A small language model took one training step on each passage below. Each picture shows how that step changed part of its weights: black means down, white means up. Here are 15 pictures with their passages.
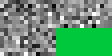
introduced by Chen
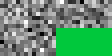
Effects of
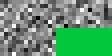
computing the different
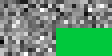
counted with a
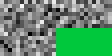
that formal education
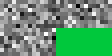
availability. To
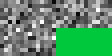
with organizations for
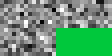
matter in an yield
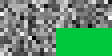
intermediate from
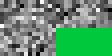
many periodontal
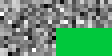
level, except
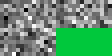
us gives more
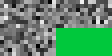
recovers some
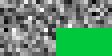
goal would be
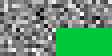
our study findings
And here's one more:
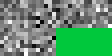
result with fixed parameters
